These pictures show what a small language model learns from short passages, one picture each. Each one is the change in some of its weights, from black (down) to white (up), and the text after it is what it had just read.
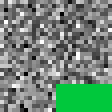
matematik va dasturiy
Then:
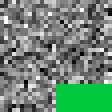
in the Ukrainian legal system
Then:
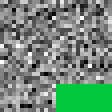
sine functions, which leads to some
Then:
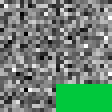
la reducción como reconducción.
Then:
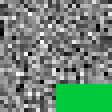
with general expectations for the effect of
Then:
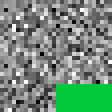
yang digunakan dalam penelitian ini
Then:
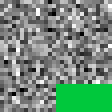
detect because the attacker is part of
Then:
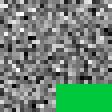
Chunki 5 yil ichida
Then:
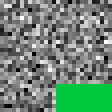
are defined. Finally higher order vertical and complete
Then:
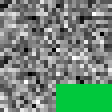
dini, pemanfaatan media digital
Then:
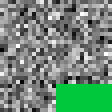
in the setting of ``very non-normal
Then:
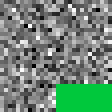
take the first $N$ orbitals of
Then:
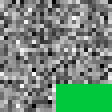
S,I \right)$, corresponding to the
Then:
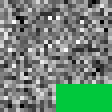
is necessary. In this work we use the
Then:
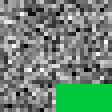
are dominated by electron--positron
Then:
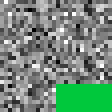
главных вопросов
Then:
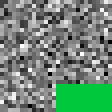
interrelationships and dependencies of
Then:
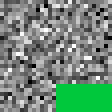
de escribano - 14 Third
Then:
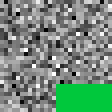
Аспект розглядає
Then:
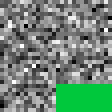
conditions guaranteeing existence of such a
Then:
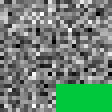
see this quasi-orbital periods
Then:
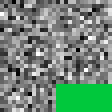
означеного впливу
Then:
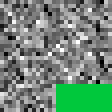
a context of global climate change that
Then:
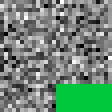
totally isotropic momentum value,
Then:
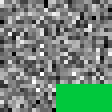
that inclusion of these effects enhances the character
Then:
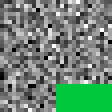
synthesized ribbons of
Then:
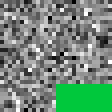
the string-domain wall networks for
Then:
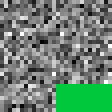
in the previous case, this solution may be
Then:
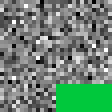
qilar ekanmiz, bir
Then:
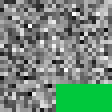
many binary $x_{hdpr}$
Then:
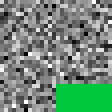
errores aleatorios o
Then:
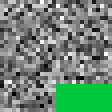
o reforço do papel dos
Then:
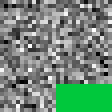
parameters on $\beta$: (a) radius
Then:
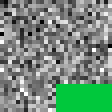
una ruta formativa. Y por la
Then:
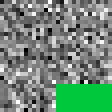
$p$. We consider the curve
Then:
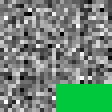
is the reflection of electromagnetic waves
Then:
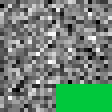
experiments against "field" data from
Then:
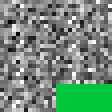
. \] \bigskip We next turn to
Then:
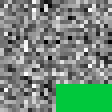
қараб нусха
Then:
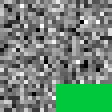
contribution of each event towards Li transport property.
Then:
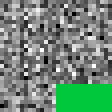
of nonlinear optical effects. Compared to the
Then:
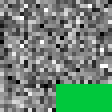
polynomial corresponding to a tree $\lambda^*$ obtained
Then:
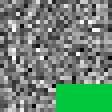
} %\date{Received
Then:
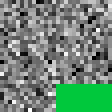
to $1$-forms. If
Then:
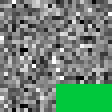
Gráfico: o problema da
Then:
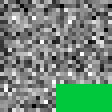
--- brane-generating dynamics in
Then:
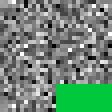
necessárias para uma visão ética
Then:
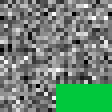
xalq tilida biz
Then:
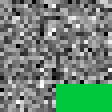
that \re{goal} holds for
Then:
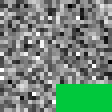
terms on the amplitude level that are related by
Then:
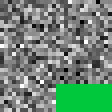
both scalar quark and scalar lepton
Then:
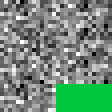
on average) with respect to those computed with
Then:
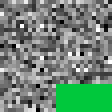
Literatura Comparada,
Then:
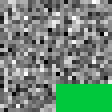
extend the scotogenic model would have
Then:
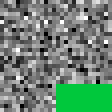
provide microscopic data that quantum corrections to
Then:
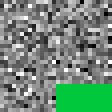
are in quite good agreement with the experimental
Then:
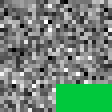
almost sure convergence rate, estimating the
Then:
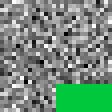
Then $v \geq k \geq d
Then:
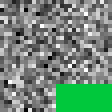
$n$. To compute a weight system
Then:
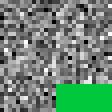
una validità oggettiva,
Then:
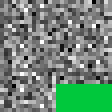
least two frames obtained in one
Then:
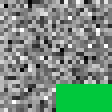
\frac{}{\mbox{$s \rightarrow
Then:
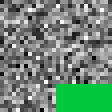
for $i=4,\ldots,
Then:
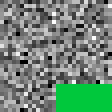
for $\Delta M_{21}$ the
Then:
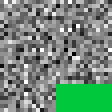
menores, hierarquia de
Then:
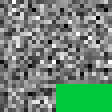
літератури як прикладної
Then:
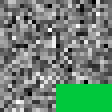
(\ref{clK}) holds, then
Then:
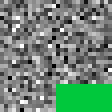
rings can be described as (left and
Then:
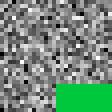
bilinear pairing defined by \[
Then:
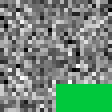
n\to\infty.$$ By
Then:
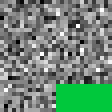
La muestra estuvo conformada
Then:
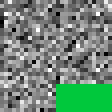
средства достижения
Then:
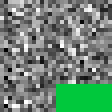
employés et la performance globale des
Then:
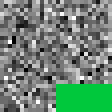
$T_u$ is the
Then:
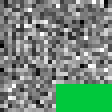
управление предприятием,
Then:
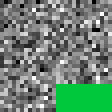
achieve this result is also straightforward.
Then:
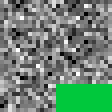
best fit values of model parameters with
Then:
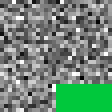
A counterexample is presented in
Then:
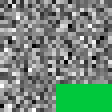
and the decomposition of the ergodic
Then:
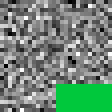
%Control: production of eprint
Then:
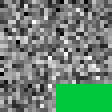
de su efectividad con los
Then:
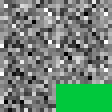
qismlari qirqib
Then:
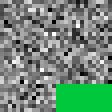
flat systems} Let's recall (cf
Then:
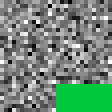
Agency for Development in Special
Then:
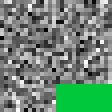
the prey grows explosively
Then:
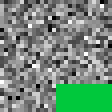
на перекрёстке культур
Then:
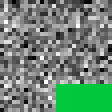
antiferromagnetic spin chain has been studied
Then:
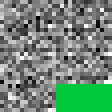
aesthetic culture of
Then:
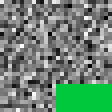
densities below 0.1 mJy.
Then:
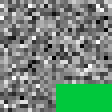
reference high fidelity solution and its
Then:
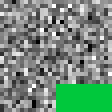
why Daley \emph{et
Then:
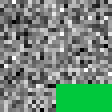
it), we arrive at
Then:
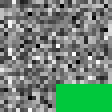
relações comerciais e
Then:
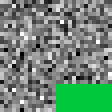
control units (Ford Fusion
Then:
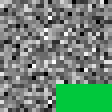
Social Theory and Mass
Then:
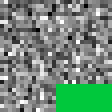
all possible particles pairs ({\tt
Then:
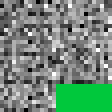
juda zo'r
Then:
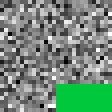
ne sont pas d'accord entre
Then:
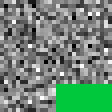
si el deudor hubiese
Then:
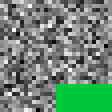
1\% per day, regardless of
